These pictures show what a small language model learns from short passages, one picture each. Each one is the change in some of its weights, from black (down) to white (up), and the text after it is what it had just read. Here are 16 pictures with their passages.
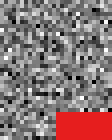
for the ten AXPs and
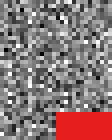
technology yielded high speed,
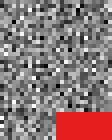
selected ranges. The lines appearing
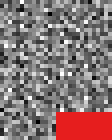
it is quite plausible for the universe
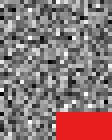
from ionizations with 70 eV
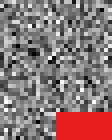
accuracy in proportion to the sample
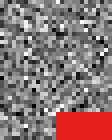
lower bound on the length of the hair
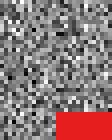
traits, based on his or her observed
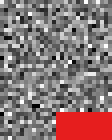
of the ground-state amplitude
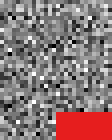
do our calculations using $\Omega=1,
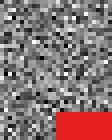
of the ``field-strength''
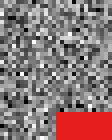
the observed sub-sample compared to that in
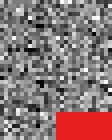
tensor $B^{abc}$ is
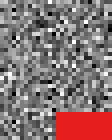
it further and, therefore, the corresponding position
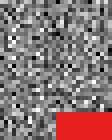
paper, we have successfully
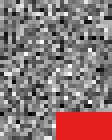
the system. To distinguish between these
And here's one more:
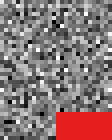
in $V_\text{int}$, which
